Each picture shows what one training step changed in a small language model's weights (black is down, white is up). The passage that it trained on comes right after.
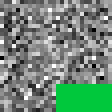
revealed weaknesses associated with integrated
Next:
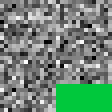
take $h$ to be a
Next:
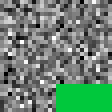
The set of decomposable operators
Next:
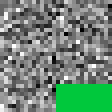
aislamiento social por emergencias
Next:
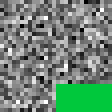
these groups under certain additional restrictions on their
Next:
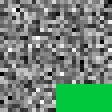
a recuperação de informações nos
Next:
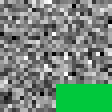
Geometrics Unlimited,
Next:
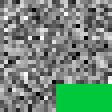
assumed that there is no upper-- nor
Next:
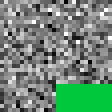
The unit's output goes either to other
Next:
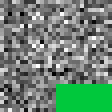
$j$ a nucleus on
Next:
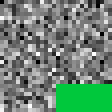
seni dalam menciptakan suasana
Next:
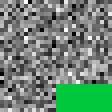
By Theorem 5 the left branch of
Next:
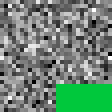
of thinking of accent as a natural
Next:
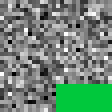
theories. \begin{defn} A
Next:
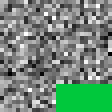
that achieve this are the well-known
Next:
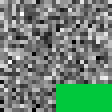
which is composed of words of small length
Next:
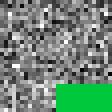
dinamik, yaxlit integral
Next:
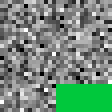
Ekologiya fanining tarixi
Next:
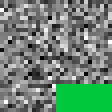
means that $I$ is a finitely generated
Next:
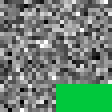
Autovalor 4,88
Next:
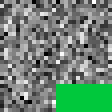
tools, applications and technologies have been used in
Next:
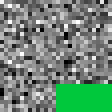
information) even for a free particle.
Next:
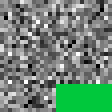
the P value was less than $p
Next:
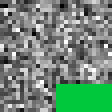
Keterlambatan Pelaksanaan
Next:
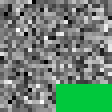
cuidado, o corpo e a
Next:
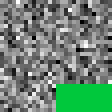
para el ingreso de datos
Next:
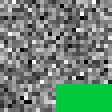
transformation. This structure has been studied
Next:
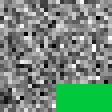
backdrop therefore, this study
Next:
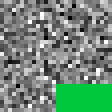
медичній практиці;
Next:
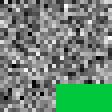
Para superar esse isolamento,
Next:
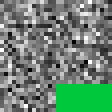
on high-order uncertain differential
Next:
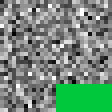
de invoering van IFRS 9
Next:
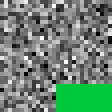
isolated strain belongs to the
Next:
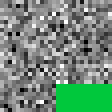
no means represents the personal moral stance
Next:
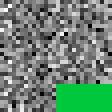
of Central Asia. After the
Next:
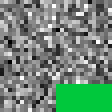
respectively, the value of turbine
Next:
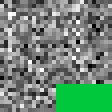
ravishda tashqi -
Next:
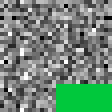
has obtained access to the images without the
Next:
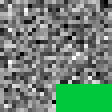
e superar distúrbios
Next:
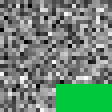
dunia akademik dapat membantu
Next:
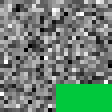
Now for $h$ fixed the
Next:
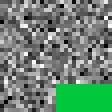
Dynamics beyond uniform hyperbolicity}, volume
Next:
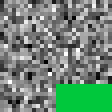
+ {\lambda\over 2}(\Delta
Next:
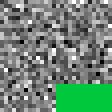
Tabela 1 - Artigos mais
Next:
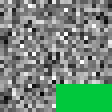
optimal combination, that is, soil
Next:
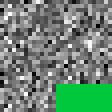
In order to understand the behaviors of these
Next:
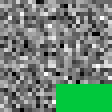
bo'ladi, ammo uzoq
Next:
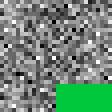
climate, history, economy and culture
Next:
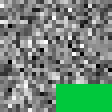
in Biology, Therefore, the use of
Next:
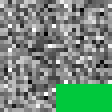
Conclusion: Hypothesis statement P
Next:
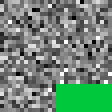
[\rho_V,\infty)$ and
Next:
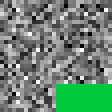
а также их жизненном
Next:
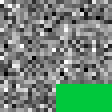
Новрузова, Е.
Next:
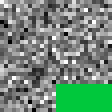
strongly $\pi-$regular.
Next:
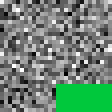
Tefé, região do
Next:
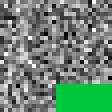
x\right) =x\left(
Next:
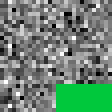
tarde en castellano, se
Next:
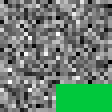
of Theorem \ref{mainthm}:}
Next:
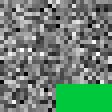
of one-dimensional strain plane wave,
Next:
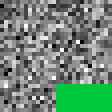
Verfahren damit, dass
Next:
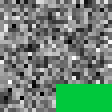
métodos experimentales,
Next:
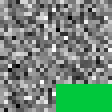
этим закупает много
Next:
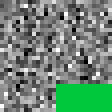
in animals was carried out in the
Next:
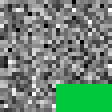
este necesar ca procesul de
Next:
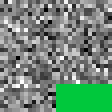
in the new version of fAIr –
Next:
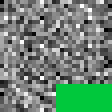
further investigation into other potential determinants of
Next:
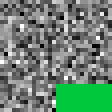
author was supported by a Simons
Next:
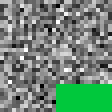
have lower water absorption due to improved
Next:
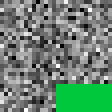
over which the morphism $\nu$ is an
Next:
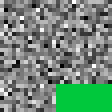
is a surjective isomery
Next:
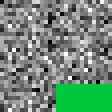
Марказий Осиёда
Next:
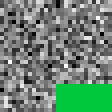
todo comentario crítico
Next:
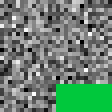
este modo, avanzamos de
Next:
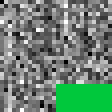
with finite first moment. Finally, in the
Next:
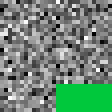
excess free energy of mixing,
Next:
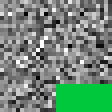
the master-slave model.
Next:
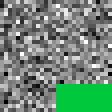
siyosiy, ilmiy, ommabop
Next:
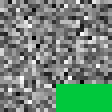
and Economic Sciences Long-term
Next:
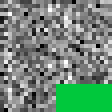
E'zoza Ismatova
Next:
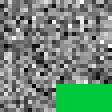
shared vertex and the centroids are
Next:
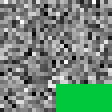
for technology transfer in low-income
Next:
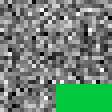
bigram); 80 in positions
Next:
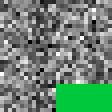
given the problem parameter values as a standard
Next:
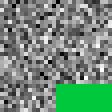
муҳитига экиб
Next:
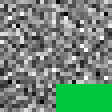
массовые всходы
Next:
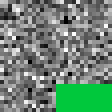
SciELO. Assim,
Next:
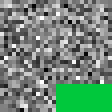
setting: Gundert and Wagner
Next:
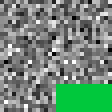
by illustrating local and regional impact 1.
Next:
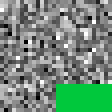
сделал заявление
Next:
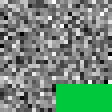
all pixels as cropland while
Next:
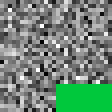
values of the parameters these infinite products reduce to
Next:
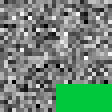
wants and spending capacity, coupled
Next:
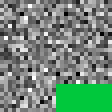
problems that can exist in agency relationships due
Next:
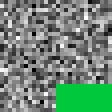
whose generator has $\A$-degree
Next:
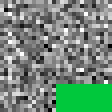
rahbari Saddam
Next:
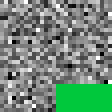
practices among pilgrims is needed.
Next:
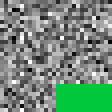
ko‘ngli mudom
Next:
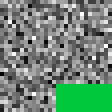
p. 21. Jerin
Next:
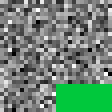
por objeto informar a esta
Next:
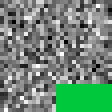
a todo restante. Donde
